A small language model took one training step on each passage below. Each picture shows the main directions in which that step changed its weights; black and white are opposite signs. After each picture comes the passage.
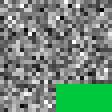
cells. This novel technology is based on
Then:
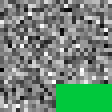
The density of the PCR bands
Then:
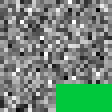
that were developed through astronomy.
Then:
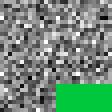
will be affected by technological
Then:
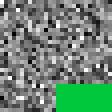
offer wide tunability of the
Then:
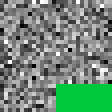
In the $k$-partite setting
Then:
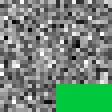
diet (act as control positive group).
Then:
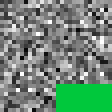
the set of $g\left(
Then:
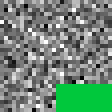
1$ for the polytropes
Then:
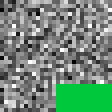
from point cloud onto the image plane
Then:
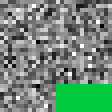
a substantial portion of
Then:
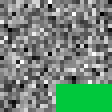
in}$ into a diagonal form
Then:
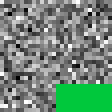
overlaid to the buffered
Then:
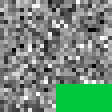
to $\ov{R}$ up to
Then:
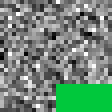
web efficiency will have major implications
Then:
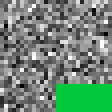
the place of $z_2$ in
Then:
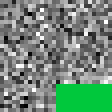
after experimental cholecystectomy
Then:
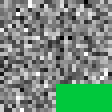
histone deacetylases
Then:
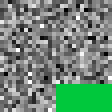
At a later age, the main laws
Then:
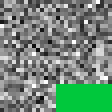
can enter the body both with food
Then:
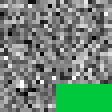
closer quadrotors have more
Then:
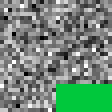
India. He is an active expert
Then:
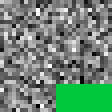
the rest of the time, making the overall
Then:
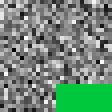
space of single-particle variables to the
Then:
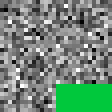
precision medicine approach. For the
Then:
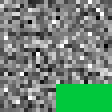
parameter variability across an utterance
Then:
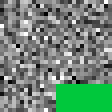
criticism, conferences,
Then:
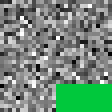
However, they did observe that the no
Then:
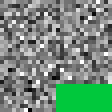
diluents, binders,
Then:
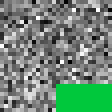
from the VMD model. The difference
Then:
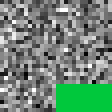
296 m above sea level on
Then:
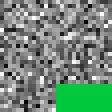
Cambodia 8.70
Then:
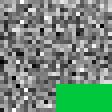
then more convenient to absorb on the
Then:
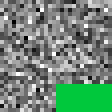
\hspace{10pt} \omega =
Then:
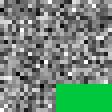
inequality for experiments with 4 measurements.
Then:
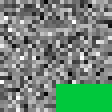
made for sake of simplicity.
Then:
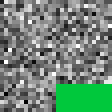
adjuvant CCRT using
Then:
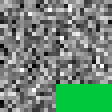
of the European identity does not suppose
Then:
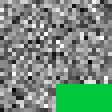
strategy in the proper direction. There are different
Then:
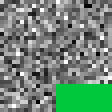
social network platform. Instagram
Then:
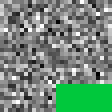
be able to reduce a wide variety
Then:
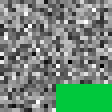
were weekly weighed. At
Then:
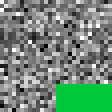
use in this study, where the
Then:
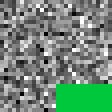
with the signal received by the
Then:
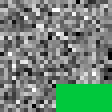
these two groups [18]. A similar experience
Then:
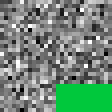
the compounds was tested at different
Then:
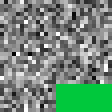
to the one-electron sector and
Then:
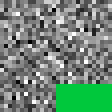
burden of cervical
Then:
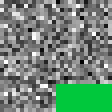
on standard canonical transformations,
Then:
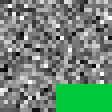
This recommendation was repeated by
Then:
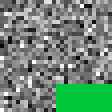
fundamental task for several mobile
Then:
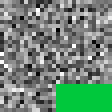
the object, are divided into
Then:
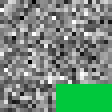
using electric gates near the
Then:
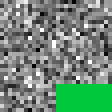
\end{align} When even
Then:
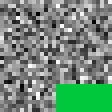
hence has a higher albedo
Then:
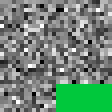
you communicating with other big open
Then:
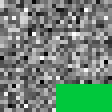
bulk-sensitive probe
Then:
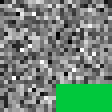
power splitters. Directed
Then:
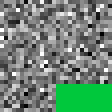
aligns with the textual prompt.
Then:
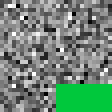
This Hamiltonian has been shown to have a
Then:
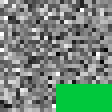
is 0.056~dex while
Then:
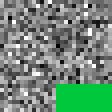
preparation as CNOT
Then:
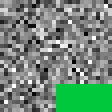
the Fermi level and the spectral intensity
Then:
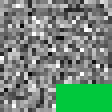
TOWARD BLOOD
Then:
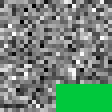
measurement condition and experimental setup. In this
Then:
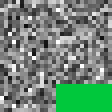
In this talk I review the
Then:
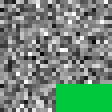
the most suitable ML technique for
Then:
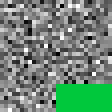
Sl.No Variables
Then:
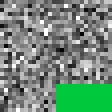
Since the expression of the matrix element for the
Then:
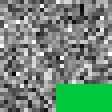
involve contributions to the variation of entropy
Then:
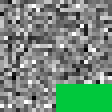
NODES – Nord Ovest
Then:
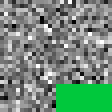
$\kout$, using the eigenvectors
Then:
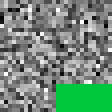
on the size of a fruit,
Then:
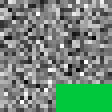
suggest a dark matter velocity distribution in the
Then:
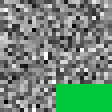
on the right -bottom taken from
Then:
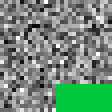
computers, i.e. becomes
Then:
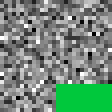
violate the trifurcation of
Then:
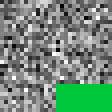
the rest, as well as of the
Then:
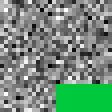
fields, lifting them from the
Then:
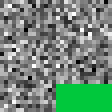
damage done by covid. The
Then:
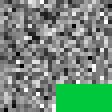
$m_2$. It is implied
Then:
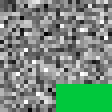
of about $\sim$ 3 magnitudes
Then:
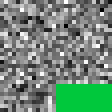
**a.** Control group;
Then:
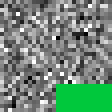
focus our attention on two particular cases:
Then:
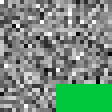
to the $i$-th electron's and
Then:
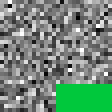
National Laboratory for Condensed
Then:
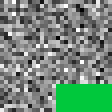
is weaker, and man is physically
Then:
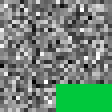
farming methods shape how soils
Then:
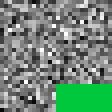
on women's depression. 1.
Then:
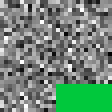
to investigate the tunneling
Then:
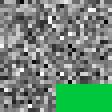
magnitude of the GW strain. The
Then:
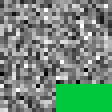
transitions for given $\mu$ are of
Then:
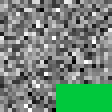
where averaging over the source locations
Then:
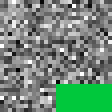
composite effect between the FRP and
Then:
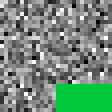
mass hierarchies (normal and
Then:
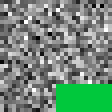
thermally independent systems: the inner system
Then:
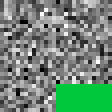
S1 to S3 we present additional results
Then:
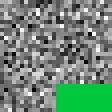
the initial phase of the particle and do not
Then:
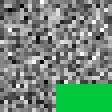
levels, West Bengal,
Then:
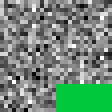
or to join the GATE
